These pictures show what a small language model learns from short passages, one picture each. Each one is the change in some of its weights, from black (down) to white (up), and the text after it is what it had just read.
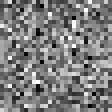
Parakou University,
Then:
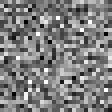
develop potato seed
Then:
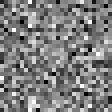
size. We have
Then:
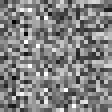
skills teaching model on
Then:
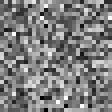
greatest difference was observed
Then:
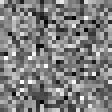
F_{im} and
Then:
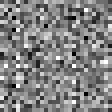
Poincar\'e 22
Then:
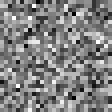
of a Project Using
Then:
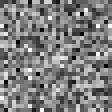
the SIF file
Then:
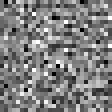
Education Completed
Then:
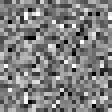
double root recursion).
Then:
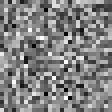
much more specific theorems
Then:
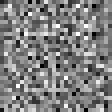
$h$ satisfy the
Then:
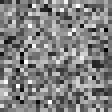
$\Delta$ is the
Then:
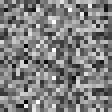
studies analysed). This
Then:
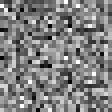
R)$ is a
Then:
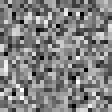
an interface for managing
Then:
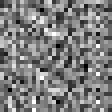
to significantly increase and directly
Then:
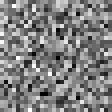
this temperature the compound is
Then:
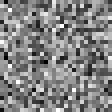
the framework of this
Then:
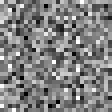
dysfunction, such
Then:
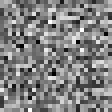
Data Protection
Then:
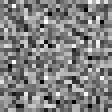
spider species because
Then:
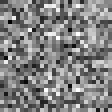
SJ ML.
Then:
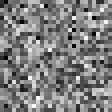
I chromosomes
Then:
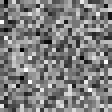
pairwise transition rate.
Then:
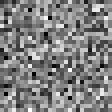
is modelled by the
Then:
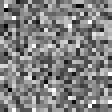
and composite aged at
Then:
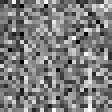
should be considered in the
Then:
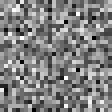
definitions as the inverse functions
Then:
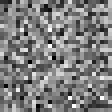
my participation is
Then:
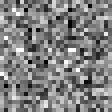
can rewrite it as
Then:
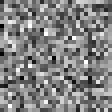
came together to create
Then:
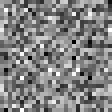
us consider the equation
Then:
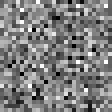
to rupture.
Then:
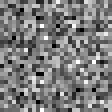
PhD, Full
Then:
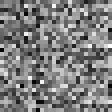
the ASC
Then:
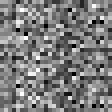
explicit combinatorial description
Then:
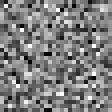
[5], on either
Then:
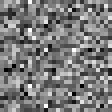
multiplexing channel
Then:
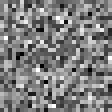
From the requirement that all
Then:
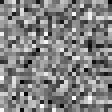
while from the outside this
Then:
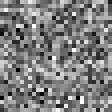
the transformation of solar
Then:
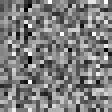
is that both technologies can
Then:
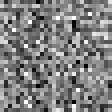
infer the following conditional
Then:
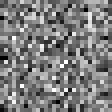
was shown to be equivalent
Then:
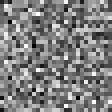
a closed point of
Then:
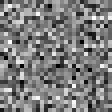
of length two $(1
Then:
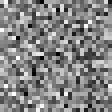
a procedure, without
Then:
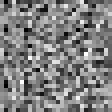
You can find more information
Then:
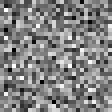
Dirac theory observables
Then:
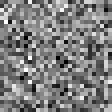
in Figure 6.
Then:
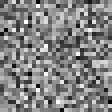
businesses have support from
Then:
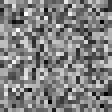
a broader population.
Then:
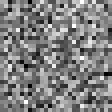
for the 47th
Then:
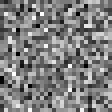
are said to be the
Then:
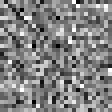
v sportni
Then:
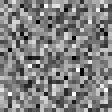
this function also by
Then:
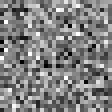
$w \in
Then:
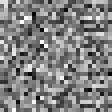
both a theoretical and an
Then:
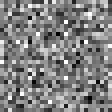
As the delamination
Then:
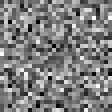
terminal point still in
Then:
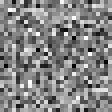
cohesion this is
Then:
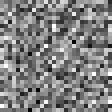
inverse of the resulting
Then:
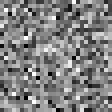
help us with our
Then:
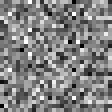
of the environment. This
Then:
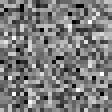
as an agrarian
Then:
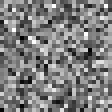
claiming to have controlled
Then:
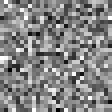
and topological stable ranks
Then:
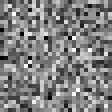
exist constants $C$
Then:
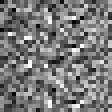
Information Technology KIT
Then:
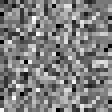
powerset of
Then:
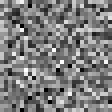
much higher availability per
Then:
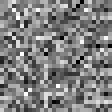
6pt plus2pt
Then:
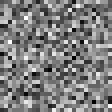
of unit for all
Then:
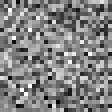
visualized. ```
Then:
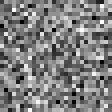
crime. After age
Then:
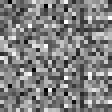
with a range of
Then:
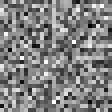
on the following two
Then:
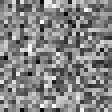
biological activity up to approximately
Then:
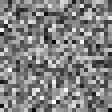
of the level of student
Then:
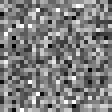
Jordan matrix
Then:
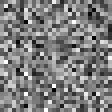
the socle of
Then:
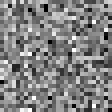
ice cubes
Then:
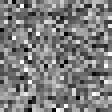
examples of Figure 8.
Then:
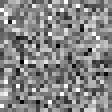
$\chi$ in
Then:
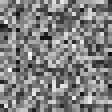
of the scale is
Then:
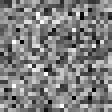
system utilizes the prior
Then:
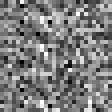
then be solved for
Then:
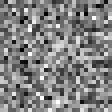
markets. Thus,
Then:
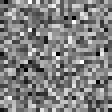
of SVs.
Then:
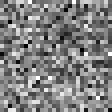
We comment more on
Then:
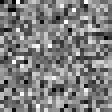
participants which include 5
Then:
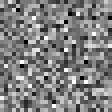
To obtain a field,
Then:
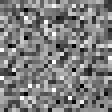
from the front or
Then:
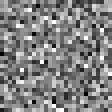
discrete evolution model of
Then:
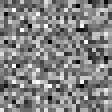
filled uniformly,
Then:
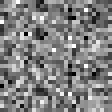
par cons\'equent
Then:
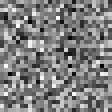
formula for nondegenerate Brownian
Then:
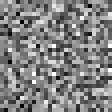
state and output equations
